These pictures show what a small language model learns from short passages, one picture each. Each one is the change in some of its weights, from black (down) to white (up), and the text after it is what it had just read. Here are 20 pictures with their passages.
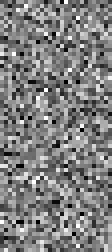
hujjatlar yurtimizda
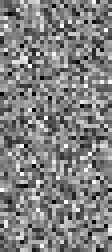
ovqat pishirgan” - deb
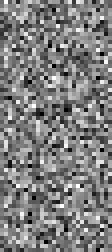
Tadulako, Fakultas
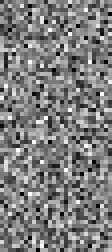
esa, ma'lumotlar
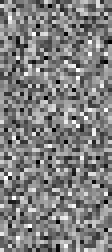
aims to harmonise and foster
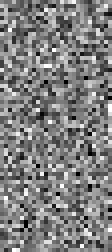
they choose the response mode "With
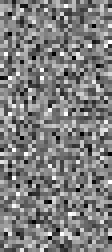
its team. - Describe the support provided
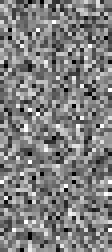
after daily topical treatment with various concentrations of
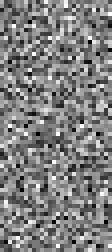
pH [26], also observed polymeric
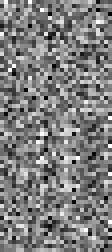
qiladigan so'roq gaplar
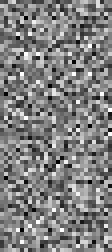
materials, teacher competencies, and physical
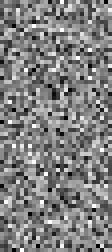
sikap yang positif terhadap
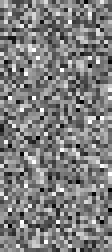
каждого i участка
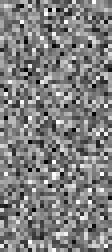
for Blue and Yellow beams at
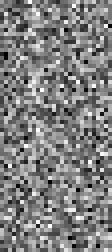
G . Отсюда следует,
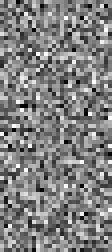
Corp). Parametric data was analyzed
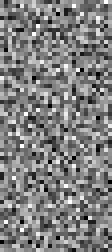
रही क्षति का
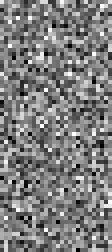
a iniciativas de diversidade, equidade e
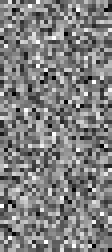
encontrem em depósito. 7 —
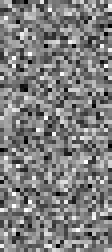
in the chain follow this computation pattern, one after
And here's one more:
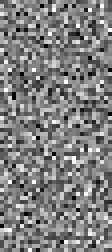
serious and constant attention of many
